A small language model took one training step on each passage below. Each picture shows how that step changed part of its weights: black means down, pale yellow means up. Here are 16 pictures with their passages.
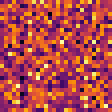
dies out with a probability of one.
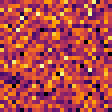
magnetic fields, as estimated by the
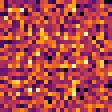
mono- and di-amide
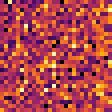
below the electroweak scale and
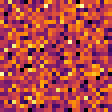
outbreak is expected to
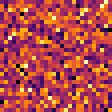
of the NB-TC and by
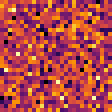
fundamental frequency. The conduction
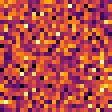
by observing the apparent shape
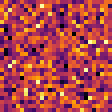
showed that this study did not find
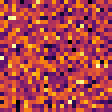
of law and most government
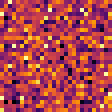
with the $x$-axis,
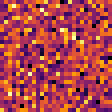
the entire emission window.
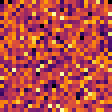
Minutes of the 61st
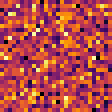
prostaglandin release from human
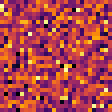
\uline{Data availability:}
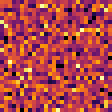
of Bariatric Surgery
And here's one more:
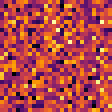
also provided on the throughput of
